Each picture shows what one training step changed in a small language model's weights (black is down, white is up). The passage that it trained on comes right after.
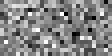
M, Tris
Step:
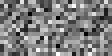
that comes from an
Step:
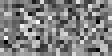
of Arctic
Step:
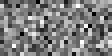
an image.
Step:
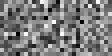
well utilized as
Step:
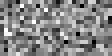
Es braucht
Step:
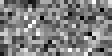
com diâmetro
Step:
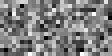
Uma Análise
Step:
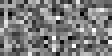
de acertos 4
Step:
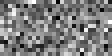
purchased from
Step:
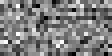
to allocate a
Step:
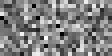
body and
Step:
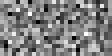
Rev. of
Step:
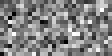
guidance and
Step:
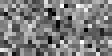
production scale.
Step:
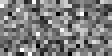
context is then
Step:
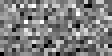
replace a
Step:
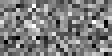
centered in
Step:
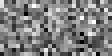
a “certeza
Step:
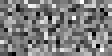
de un servicio
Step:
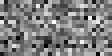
decide to come
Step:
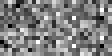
Signs of
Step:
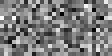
of the k^2
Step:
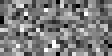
sous les termes
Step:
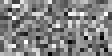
this project is to
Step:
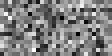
Master of
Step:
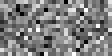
musste. So
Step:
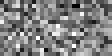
space, followed
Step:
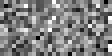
the xpos of the
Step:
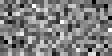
reform failed
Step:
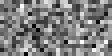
objective is to
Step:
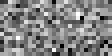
a congestive
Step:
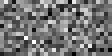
data transmission between
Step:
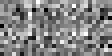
privado e a
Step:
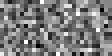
BPPV is
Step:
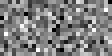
avances en el
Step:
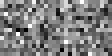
banking risk
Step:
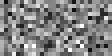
decir, es
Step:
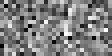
neural network was
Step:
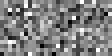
de mar.
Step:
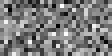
semantik va
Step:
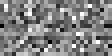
escalada do
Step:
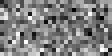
of mechanical
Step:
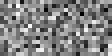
De dimensie
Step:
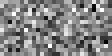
nouvelles du
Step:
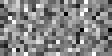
роботи в
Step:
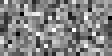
в котором
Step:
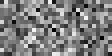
the demographics
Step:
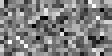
anche dalle
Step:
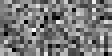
and religion].
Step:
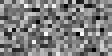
and learning, and
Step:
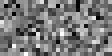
review form was used
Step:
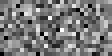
load for water
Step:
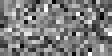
away from
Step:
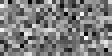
embracing the
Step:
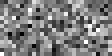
more comfortable
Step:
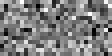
without controlling
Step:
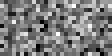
dance, and a
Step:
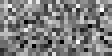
exigidos na
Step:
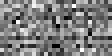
to convert
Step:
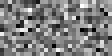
para auxiliar
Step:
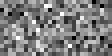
any living
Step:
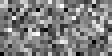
the economic
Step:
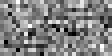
to illustrate
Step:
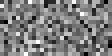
то, кто
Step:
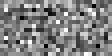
association among
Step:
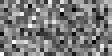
of results produced by
